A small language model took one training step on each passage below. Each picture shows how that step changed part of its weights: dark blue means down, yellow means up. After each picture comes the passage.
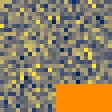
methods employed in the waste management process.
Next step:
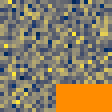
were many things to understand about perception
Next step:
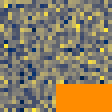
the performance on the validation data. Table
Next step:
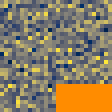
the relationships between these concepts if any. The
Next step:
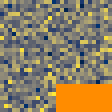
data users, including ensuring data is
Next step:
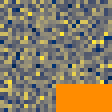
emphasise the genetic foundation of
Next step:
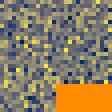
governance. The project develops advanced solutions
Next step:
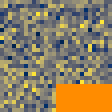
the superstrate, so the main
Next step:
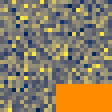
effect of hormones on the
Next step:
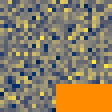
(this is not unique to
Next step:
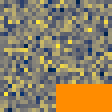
Journal of Maternal-Fetal
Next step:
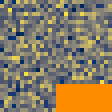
there are some known traditional experts which are
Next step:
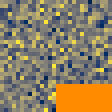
valid items. In the second trial,
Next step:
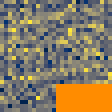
area Education Level The findings of
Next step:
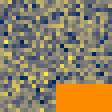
540 Moisture content %
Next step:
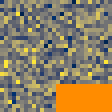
punishment Provides a
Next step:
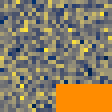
the k th machine. Consequently the objective
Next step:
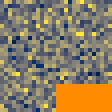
with a statistical significant, ($p <
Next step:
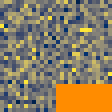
analysis of dam structure. It was shown that
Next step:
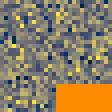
when the second biologically active complex was
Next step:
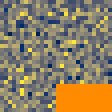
possibility - b. Open data bases
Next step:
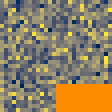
vote, and the aggregated
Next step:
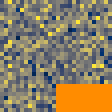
a single (one) aerolized
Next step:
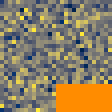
binder Table No-10-
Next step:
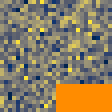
media-related tasks such as content
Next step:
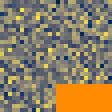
muscle structure associated with cesarean
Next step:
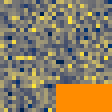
into question. Resource-based
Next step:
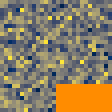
evidence for the absence of oxygen
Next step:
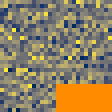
the minimum size of streams according to the
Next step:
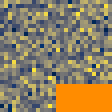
the final product might look like. But,
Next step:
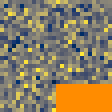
Norms, Qur'an and
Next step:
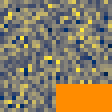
a deep cleft forming two
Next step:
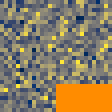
'warmed up' for the study
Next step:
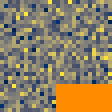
above and to one side of the
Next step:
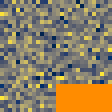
Specimen: EDTA
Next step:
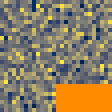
results have been compared with the standard
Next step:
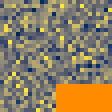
reactants which are then utilized for
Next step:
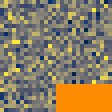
environments as a function of data
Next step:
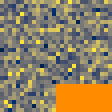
2 Test method 2.1 Material
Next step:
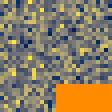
survey A - Collection of answers
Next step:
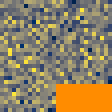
suggestion by Kanda et
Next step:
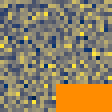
the UAV recorded and used to
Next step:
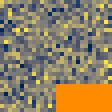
seal becomes laden with meaning
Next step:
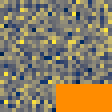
many existing cable configurations.
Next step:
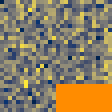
and in the public sphere. This will
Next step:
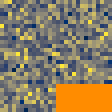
changes. Having available graphical models
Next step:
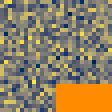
and unrestricted aviation
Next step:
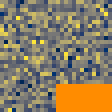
presentation. 4.1 Awareness
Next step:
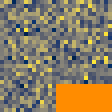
to acquire new knowledge, information,
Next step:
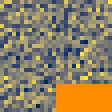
methods: an outlier 'scoring'
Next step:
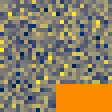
increasingly important. In its function as a
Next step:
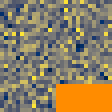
post, then picks up the
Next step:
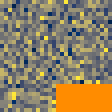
hamda ularni
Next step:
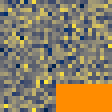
kialli Labels:
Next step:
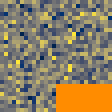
performs action'². -
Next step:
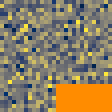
linked to the formal education established by
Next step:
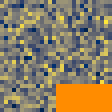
celebrities, business
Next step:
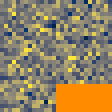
Graph G – MultiTask
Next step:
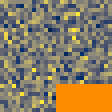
RFID tag memory size
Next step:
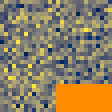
which are currently under development. In addition,
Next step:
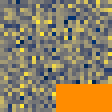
firmus, a given melody,
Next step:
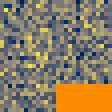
Methodology This Descriptive study was conducted
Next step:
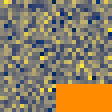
for miscanthus reported by
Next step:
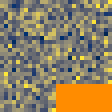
doses, and interactions in
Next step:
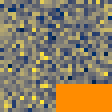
effectively working health care system is not possible
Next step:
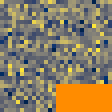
strain rates/s ⁻¹
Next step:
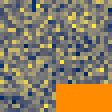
results of the correlations analysis. Regression
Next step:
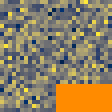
great deal across regions, which means a
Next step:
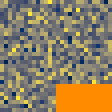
formal steps towards economic opening
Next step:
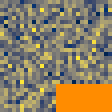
el objetivo de
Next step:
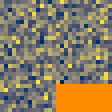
transdisciplinary research with the
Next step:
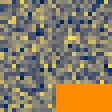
ran cold" The eye
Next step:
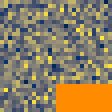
the extract was able to reverse the
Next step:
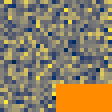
and conclude that there is presence of
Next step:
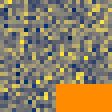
of inflow concentrations are considered as the
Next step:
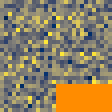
status and the development of heat production,
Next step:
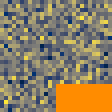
Electricity bill also being low.
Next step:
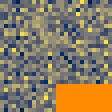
paid to the subject of political
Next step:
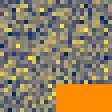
at different levels (EU, national)
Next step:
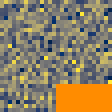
modes of thioamide
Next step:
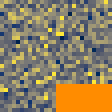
loop considering the interactions with the other
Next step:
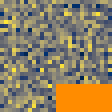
S. T., Nicholls,
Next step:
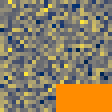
Project (HYPREP),
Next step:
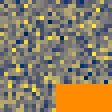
This is not possible with big data,
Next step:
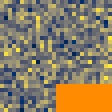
orange on keeping for some days.
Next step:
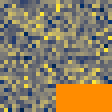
Other 13b. If yes to
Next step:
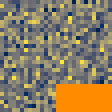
expected throughput of t from affecting its
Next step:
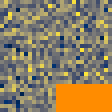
a proof of concept for the designed
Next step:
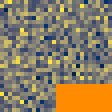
of small objects having few item of different
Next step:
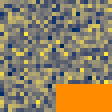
solutions for detecting and handling
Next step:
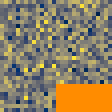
as model systems to evaluate the performance of
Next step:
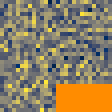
are key secondary metabolite to enhance
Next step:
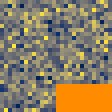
Writing – Original
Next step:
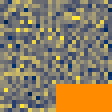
source, bioreactor systems, or
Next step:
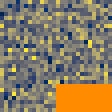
three-dimensional networks of
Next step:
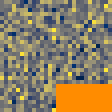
Been angered because of things outside
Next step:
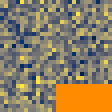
be happened in the grid and cause
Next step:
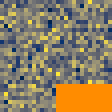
Abstract: The present paper assesses
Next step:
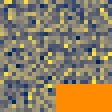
and visual literacy as a form and language
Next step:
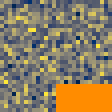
plant. The gene regulating
